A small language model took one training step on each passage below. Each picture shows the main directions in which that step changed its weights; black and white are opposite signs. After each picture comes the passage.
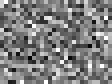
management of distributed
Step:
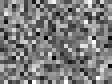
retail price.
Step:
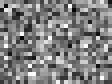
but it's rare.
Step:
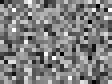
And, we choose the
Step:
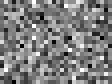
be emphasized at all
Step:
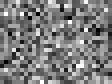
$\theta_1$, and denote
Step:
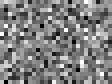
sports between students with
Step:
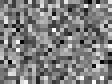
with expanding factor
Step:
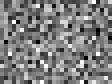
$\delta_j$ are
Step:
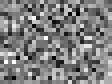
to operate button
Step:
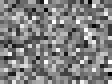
and finitely additive
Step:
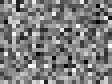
for any $K \ge
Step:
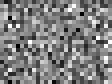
most of its efforts
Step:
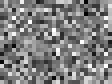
diagrams. If in one
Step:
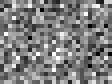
Huber, D.
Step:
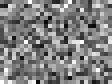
small difference was found for the
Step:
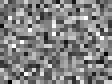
there are many factors that need
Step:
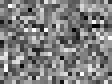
cauterisation and
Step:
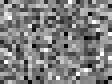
degenerative processes occur
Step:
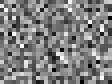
133 also, which may be
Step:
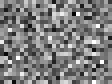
and 4 concurrently
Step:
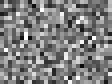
\bar{g}$ of
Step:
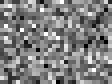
ability to incorporate
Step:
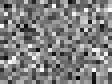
to 3D-print
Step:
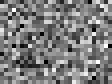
reduction into CO.
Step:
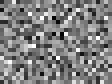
teachers, school
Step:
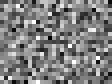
extrema, probability,
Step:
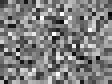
on Teachers'
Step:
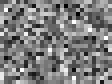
investment that significantly
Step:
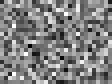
\end{theorem} This theorem
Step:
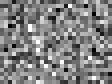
defined on $B \times
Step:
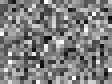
it was proposed that we
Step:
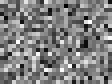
and its absence from
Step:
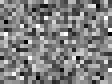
into the HPLC system
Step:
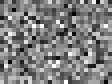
the number of islands
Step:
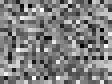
combined application of
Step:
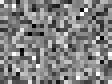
found. - Most of them
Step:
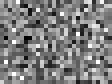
\in P$ and $T
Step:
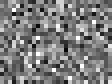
(MS) is a
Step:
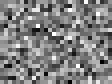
the present paper had been
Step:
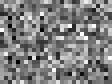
sides of the shell
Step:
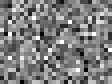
measure the direction of
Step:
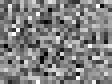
is at $v_d$,
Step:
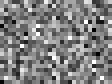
distribution costs. We finally
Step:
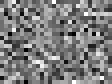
trend due to a lack
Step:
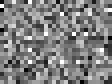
video. In such
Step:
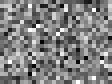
decreases the number of
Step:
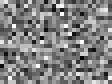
bijection. Our
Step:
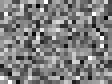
One advantage
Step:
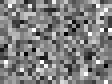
about the corresponding Sylow
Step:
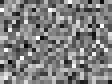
N}(d)$ with a section
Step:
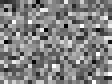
and brine shrimp
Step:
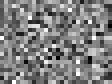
In the seminal paper
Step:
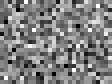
for any $0 \leq a
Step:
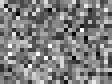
K \oplus P$ for some
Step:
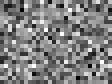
rates of convergence of our
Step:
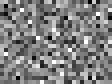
interesting questions in
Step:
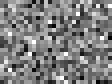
$t_2$ associated to
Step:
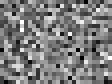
the Dahlquist
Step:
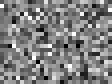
scanning for the last
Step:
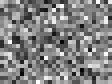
the wrong cases. Let
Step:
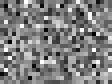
and technological driven
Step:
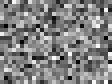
Fostering action
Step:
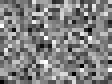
they are homologous in
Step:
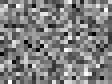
with safety standards
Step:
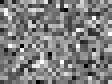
D 1 Reduced in
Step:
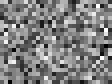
to a unique $\Delta
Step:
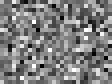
SYSTEM The
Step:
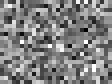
compact resolvent,
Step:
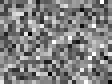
through DCB specimens
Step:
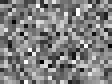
particularly within collective
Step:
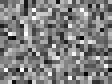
in climate research.
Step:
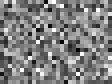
also entail document analysis.
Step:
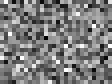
spectrum; b.
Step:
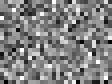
the root connect to the
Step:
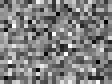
poor prognostic
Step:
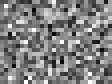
a monomorphism (resp.
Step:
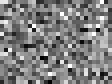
resistance. But
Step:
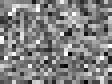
optimum is unique,
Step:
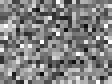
layers of additional
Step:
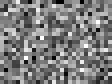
to their chargers.
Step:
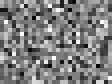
\begin{bmatrix} 0
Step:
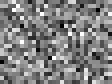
a 1 min rest interval between
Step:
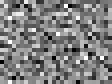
solve for a number of
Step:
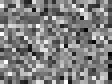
region, which straddle
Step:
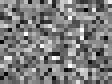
the dynamic problems.
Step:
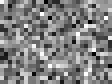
a Descartes
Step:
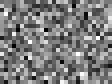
taken over the set of
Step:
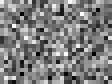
adsorption process on the
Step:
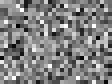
animal" or a
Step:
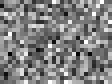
electrolyte on the
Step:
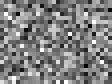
coded, it has found
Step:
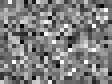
of this construction to the
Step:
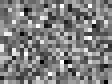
n % Pelvic
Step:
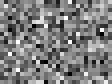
regulation, as well as those
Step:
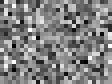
that $\hat F(\tau)
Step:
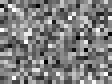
ideas. At a
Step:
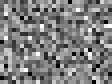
Town, Bali
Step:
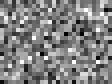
and \cite{GN}
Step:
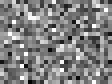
that presented an MBC
